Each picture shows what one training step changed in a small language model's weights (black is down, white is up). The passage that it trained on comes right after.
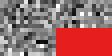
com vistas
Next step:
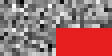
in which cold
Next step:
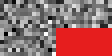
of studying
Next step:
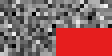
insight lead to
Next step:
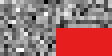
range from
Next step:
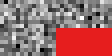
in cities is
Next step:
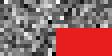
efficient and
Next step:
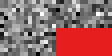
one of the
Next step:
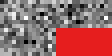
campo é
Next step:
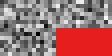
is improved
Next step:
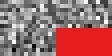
this year we will
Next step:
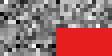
and regular
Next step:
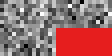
with P5
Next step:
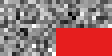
key elements
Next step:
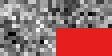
another form
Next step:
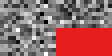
mesh of
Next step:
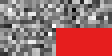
formally first
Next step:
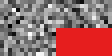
Право на
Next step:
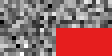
a favor
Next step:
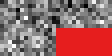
(or vice
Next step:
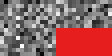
It makes it
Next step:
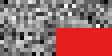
interacción con
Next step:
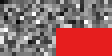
also raise
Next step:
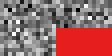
Med Sci
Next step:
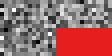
to information management
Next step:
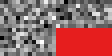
en sont
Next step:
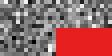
da participação das
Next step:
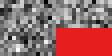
prepared by
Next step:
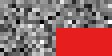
основном в
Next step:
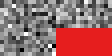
e pelo
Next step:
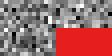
The objective
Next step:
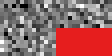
A Revista
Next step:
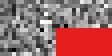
learning modalities
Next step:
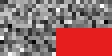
are highly
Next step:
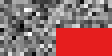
as well as
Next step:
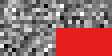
particular test
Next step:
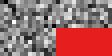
confer new
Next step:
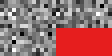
control groups
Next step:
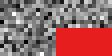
porém foi
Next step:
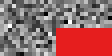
no país
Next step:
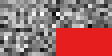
how to provide
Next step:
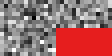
desde a
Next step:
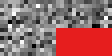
statistical significant
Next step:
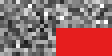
aan het
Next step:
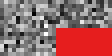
to as soft
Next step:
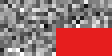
et al.
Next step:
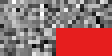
which gave
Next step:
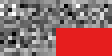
a ella
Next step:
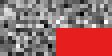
is used to
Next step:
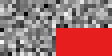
effect on
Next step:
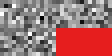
to the data
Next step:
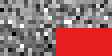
example: A
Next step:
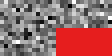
в году
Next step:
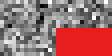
for olhada
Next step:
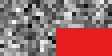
shift the
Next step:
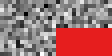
effect of
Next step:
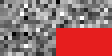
los maestros
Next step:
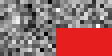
considerando que la
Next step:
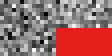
and Props
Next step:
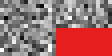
the previous
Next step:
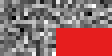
trust your
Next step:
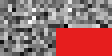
compared to
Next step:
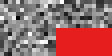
en interne en
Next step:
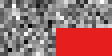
die ze
